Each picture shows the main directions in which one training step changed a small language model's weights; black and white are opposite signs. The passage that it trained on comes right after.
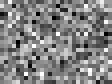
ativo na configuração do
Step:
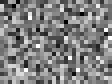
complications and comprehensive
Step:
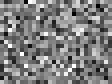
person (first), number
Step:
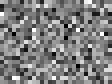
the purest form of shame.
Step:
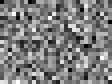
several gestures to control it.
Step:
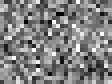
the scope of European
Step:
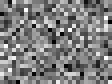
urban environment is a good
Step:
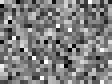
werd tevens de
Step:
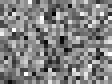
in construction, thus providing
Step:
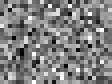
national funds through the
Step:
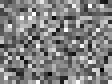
расстояние По
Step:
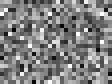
belgilovchi asosiy
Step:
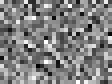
principles and interface design.
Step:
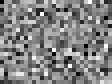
et al. [19] utilized
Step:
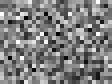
and short-selling.
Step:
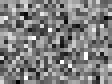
treatment in immature teeth
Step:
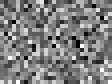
de máquinas
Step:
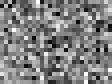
in the EU Member
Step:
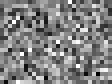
B–C part in Fig.
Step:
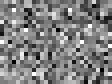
and collective anomalies,
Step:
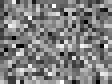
Outcomes 3:
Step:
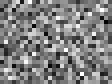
desafíos, yo hablo
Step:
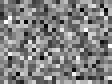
most of the drawdown
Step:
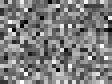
ham takrorlash darslarida
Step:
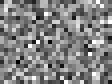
In Manufacturing
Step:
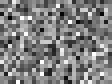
satellite communications,
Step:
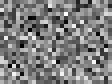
is well fitted for all
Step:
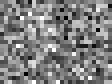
entre Enrique Gracia y
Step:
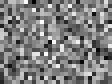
results of the study confirmed the
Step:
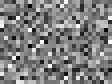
literary giants:
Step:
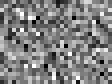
suggested the following equation in
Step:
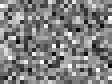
feasibility of the solution for application
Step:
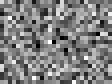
fall. This happens
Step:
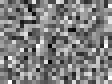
para a solução de
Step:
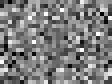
operated indoors, then
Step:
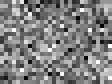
qanday ko'rinishi
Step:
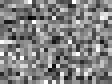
Physicists should face the
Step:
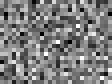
tecnologías en
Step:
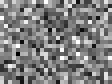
is due to the fact that the
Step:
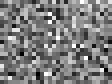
dan faktor fisik
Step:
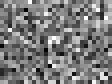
of ward cardiac
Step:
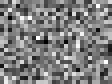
satellite imagery,
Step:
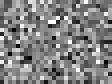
infer that dark matter should
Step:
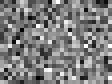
primary to legal education.
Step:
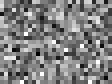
and functional groups were performed.
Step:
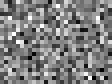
plants have successively passed
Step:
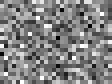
«[...] Promover el
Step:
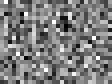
Петрова Л. В.
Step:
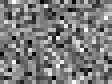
están presentes en diferentes
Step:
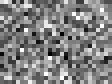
аргачлал, тус
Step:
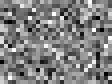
O ensaio é um
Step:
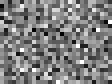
this event will be informed both
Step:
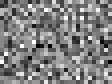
aloqa xizmatlari
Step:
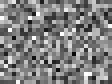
to reflect on how digitalisation is
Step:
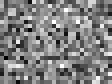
requer o envolvimento de
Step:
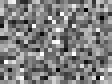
women in control group were
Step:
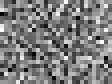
referee - *hēi
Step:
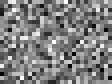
nafaqat tarixiy
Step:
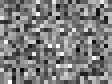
("Digital Uzbekistan
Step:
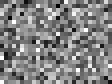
geographical location distribution of
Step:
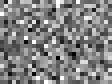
and other renewable goods
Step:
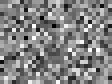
by learning from experience.** The analysis
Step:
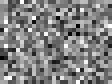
the external objects and the
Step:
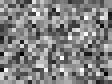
dla Powodzian.
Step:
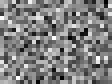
to take place between management and
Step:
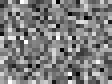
considered as a landmark result
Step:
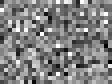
Z. Tarix fani
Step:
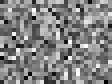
email/other. -
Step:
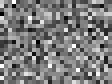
of internal migration
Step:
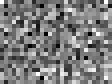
used for further studies in relation to
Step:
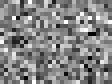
Strategis Bersama
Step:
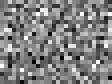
i tarnopolskie.
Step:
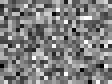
ota kasb.* Ota
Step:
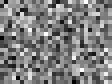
de transmissão registrada
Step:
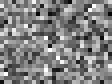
ve Abdullah b.
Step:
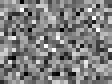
pero su realidad siempre
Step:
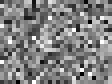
pessoa humana. E a
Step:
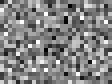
kafedrasida dotsenti
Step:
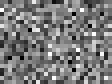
and shoulder and a second person to
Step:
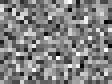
commercial or financial relationships that
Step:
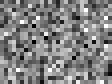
Actually, the feasibility
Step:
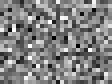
post graduation level of
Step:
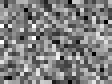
нитрона [2].
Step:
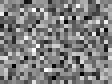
elemanlar yöntemi ile
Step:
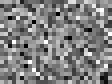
opening the windows
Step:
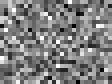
2. Francia Street
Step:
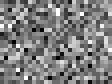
smaller in intensity relative
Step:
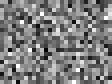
degradation in sand
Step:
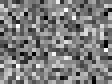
that during isolation there was a
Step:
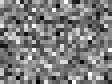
for successful treatment planning. The
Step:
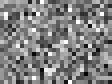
Not Adjusted
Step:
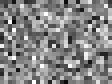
% dan pada tahun 2016
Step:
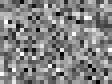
In the text mode of the
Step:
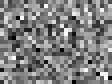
establish the calibration model to
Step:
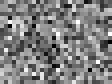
in automotive industry was
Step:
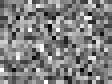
and cooperative atmosphere
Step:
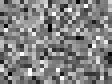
на разные регионы
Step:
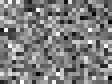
known as Linear Back
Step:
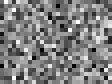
using power electronics to distributed
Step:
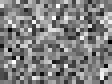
was a predominance of
